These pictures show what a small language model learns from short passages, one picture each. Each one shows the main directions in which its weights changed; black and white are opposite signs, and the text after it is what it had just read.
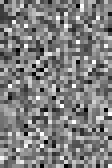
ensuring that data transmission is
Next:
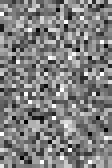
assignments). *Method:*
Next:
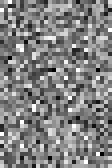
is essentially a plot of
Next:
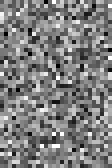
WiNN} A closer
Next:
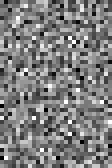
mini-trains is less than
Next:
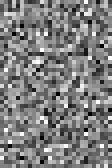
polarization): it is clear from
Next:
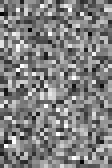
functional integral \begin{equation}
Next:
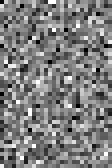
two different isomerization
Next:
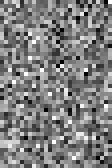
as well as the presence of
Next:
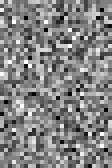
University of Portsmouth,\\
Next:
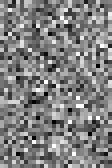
selection rule and the optical
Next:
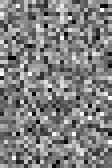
bands. The FORS2
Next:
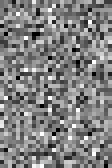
renormalization, etc...).
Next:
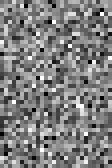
(including the vacuum) have a
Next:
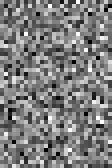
commutative SFIs
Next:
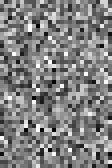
conclusions on the order of magnitude will
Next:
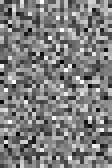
determines the packet's correct
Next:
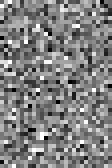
flattened along the galactic disk
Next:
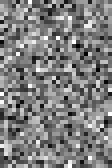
,j})$ is the distribution function in
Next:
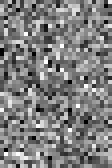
reported evidence for local magnetic moments from
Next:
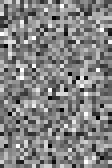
initial weight vectors with length
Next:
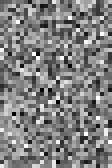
Debye theory in those cases where
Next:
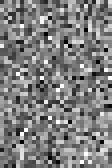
configuration, it consumes an additional
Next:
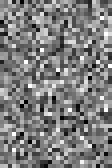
The films on both the substrates
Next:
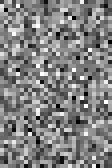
analysis. The critical indicators for effective
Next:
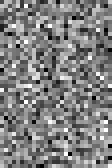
intermediate step between fully parameterized and
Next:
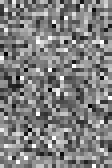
retrieval models. The
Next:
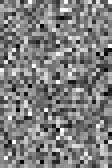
known to stabilize nontrivial
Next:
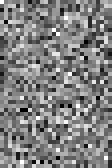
one of two possible input nodes,
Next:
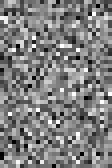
$\overline{S^2}$ because
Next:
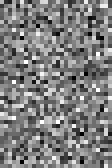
light, the energy bands in the central
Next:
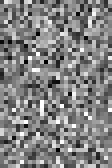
the order parameter, due to the
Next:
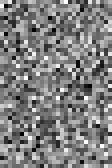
end forces and moments to end
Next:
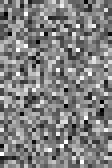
circular orbit geodetic approximation equation
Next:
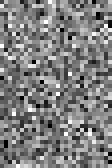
so called ''magic
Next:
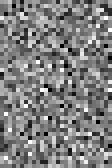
We can also show that the conformal
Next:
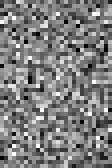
\gg 1$ and $\theta
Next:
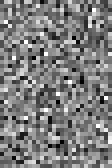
the algorithm, and show that all the
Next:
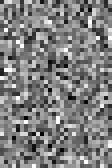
the polarization degree, with one value
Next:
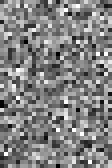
fit to the H$\alpha$ line
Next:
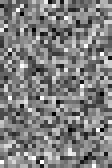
two-photon absorption of a source
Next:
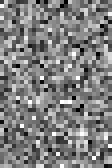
x+\delta _{t} \right
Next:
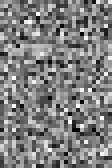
with a trajectory depicting
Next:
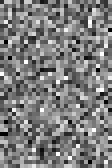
the three galaxies jointly analyzed
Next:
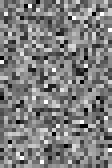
S9), it is possible to
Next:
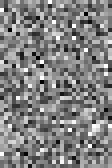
trim=0mm 70mm
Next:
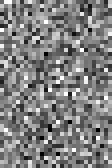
the terms can be obtained via either
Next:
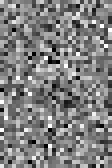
of disentangled representations
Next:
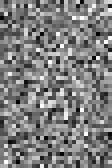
BD theory) with the JF
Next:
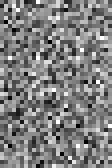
discusses the main results.
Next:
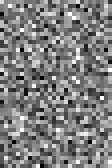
of Nuclear Physics (SB
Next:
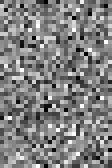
analysis of stellar orbits\\ in a
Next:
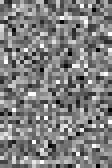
that can strengthen social
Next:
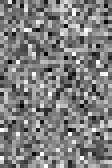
optical fibers attenuate photon
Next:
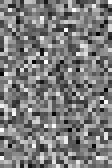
were also prospectively distortion
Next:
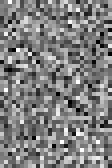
event horizon and a cosmological
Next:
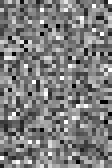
easily be shown that if the magnetic field
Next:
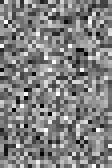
two spin directions, the two
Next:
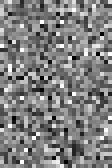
possible that galaxy B hosts an
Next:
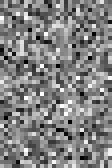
Aboudarham, \&
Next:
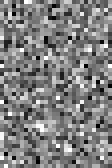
obtain the Yukawa couplings
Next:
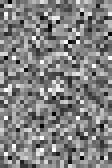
coupling strength between three waves depends on
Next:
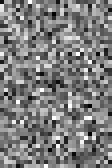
strongly on the Mach number of the
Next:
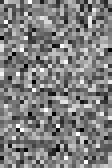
the inverse, one can reduce
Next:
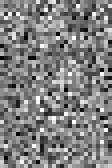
P_{G}$. As expected, the
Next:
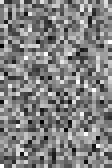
the discrete lattice also gives rise
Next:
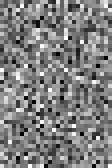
marginal candidates in the
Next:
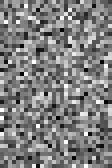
Stabilized Liquid
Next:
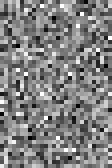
dynamical equations comes from the functions
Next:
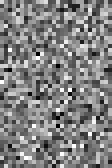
by the Love number
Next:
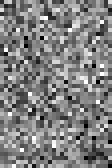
correspondence of the quantum and the classical
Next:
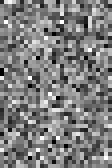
that the $SU(2)$
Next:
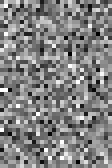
large in the Type X case as
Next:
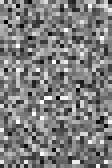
our platform for quantum
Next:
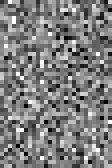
be also. This is a consequence
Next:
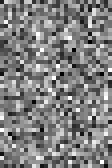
the linear ordinary differential equation
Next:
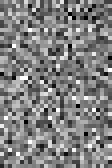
K. Balzer and
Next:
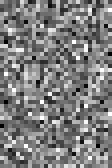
to some field $\phi$ which is
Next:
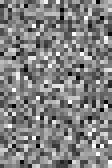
8 processes to run the simulation and another
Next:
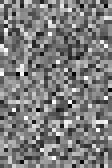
non-interactively generated in each
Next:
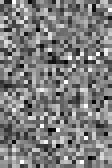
report on different cases in which the
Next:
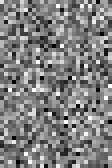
future, it appears useful to
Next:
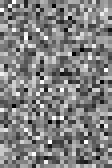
(2022) and Cangialosi
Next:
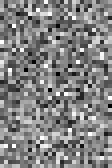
Astron. J.,
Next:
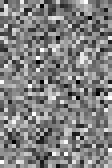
integral equations for $r'$,
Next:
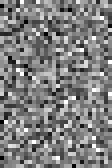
even yard inconsistent
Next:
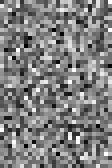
by extrapolating tracks to the
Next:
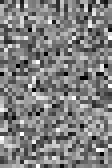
a top-hat function in real
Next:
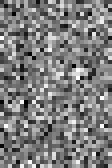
effect on $T_{c}$ is
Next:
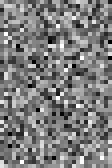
of those expressions in the case of
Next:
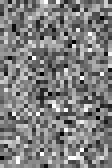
maximum values of the chosen filter key
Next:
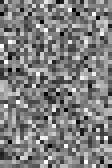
first order data \begin{align}
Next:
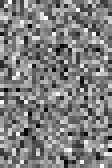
each vertex corresponds to an event
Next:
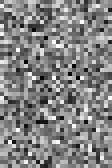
\textbf{bSB}: the
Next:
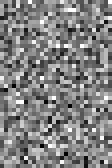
facilities good enough by means that
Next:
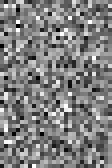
first law follows from considering how the
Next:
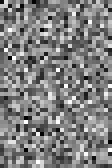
anticipated linear dependence,
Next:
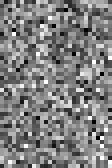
calculate the decay rate and the approximations
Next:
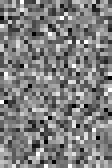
also gives rise to instability).
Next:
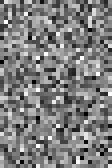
the limit of a conventional
